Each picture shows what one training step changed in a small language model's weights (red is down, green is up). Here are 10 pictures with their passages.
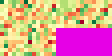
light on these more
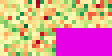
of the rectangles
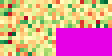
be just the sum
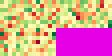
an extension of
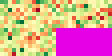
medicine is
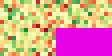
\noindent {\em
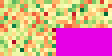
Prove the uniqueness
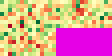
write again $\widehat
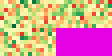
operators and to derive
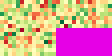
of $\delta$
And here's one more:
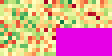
The resulting bounds are
